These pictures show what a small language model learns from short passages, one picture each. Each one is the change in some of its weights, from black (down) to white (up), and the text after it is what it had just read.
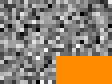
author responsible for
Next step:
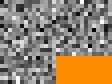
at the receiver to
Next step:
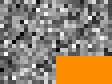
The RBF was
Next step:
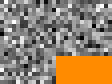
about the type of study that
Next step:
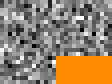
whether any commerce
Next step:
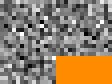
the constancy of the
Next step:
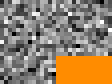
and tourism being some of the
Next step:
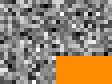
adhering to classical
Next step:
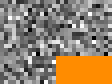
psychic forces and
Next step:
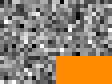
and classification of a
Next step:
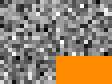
attention to detail
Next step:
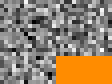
the expansive
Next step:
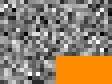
infinitely many
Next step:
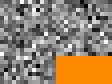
commercial policies
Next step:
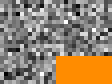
homes. This
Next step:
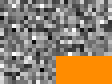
to generate spatially
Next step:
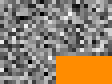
surface tension of water
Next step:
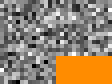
expected. The method
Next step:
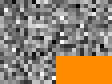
vaccines. There
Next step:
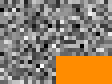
and standalone system.
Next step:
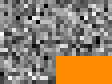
significantly higher in subset
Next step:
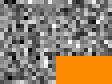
common to find regions
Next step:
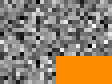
disorders and increased knowledge
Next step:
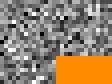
Social care The objective
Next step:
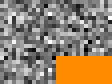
are more likely to
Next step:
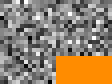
small number of substances
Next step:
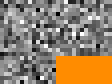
than those in CRI
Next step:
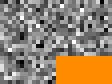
working pH range of
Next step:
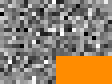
The recordings of the
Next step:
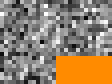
Today's plan is
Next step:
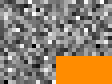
services and cultural activities. These
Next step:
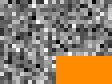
the wave remains
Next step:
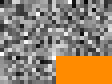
and outputs of
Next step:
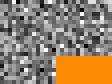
more cups of water
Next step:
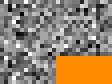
waste dump
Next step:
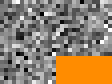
drama and
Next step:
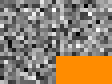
Digital Payments
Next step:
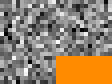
with cotton
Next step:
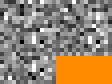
European Innovation
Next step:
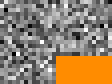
female. There is
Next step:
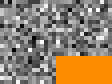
on the interconnection
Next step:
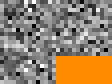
ocean currents
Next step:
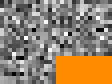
the framework of a particular
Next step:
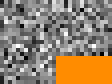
and 1 female
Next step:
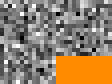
years. The rescue
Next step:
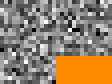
to the case of multiple
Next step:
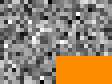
Integrated Media
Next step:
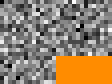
continuous evaluation of the
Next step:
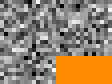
carried out in this
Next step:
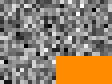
which settled there,
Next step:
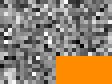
increased. There was no
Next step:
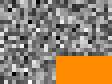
in cell death.
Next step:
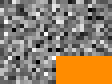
and other standard literature
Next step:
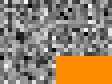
members explain the
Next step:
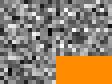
Arduino output
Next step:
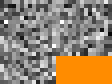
based on inter- and
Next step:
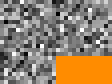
The composition of species
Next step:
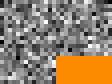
the boundary value problem
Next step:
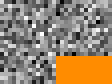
Winding Jets In
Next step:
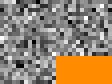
titrated with
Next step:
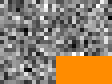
holds an important
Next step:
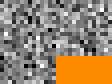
introduced by
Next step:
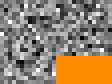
filters give some
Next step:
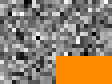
duration, presence of
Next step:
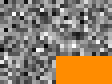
gauge. On
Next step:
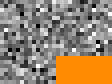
before. In this
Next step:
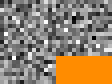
the concept of numbers
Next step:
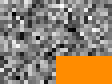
formed, but over time
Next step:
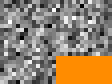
Also, Wang et
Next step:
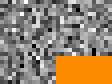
Scientific and
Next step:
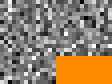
\delta ,
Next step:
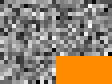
overlay used for
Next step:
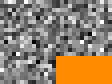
the head without any real
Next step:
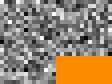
varying the curing
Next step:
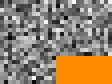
the search and development of
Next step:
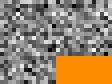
has an important influence in the
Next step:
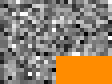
of glucose in the
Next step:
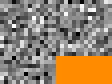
Likert scale
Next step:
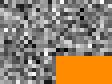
with the audience.
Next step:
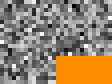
detector was implemented as
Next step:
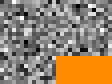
structural, content and
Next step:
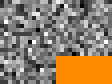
and physiological issues
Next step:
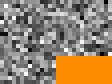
with five, seven
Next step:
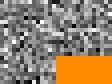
example. So, the
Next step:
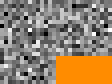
net emissions of
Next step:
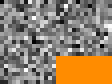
value of 2 decreases
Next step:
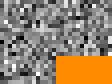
Similarly, the
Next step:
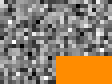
communication related to new
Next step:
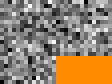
Calculation Result
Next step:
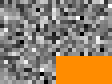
for researchers.
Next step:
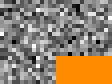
models are provided in Table
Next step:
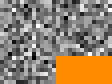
ifoda plani
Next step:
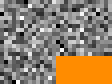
Words in capitals
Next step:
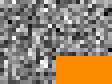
urges his
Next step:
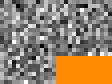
was enhanced from
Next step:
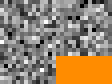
to identify attack
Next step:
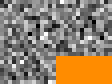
such as finance,
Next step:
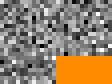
contrast to the
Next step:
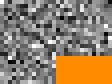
[2]. Almost
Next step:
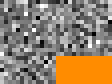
of returns to
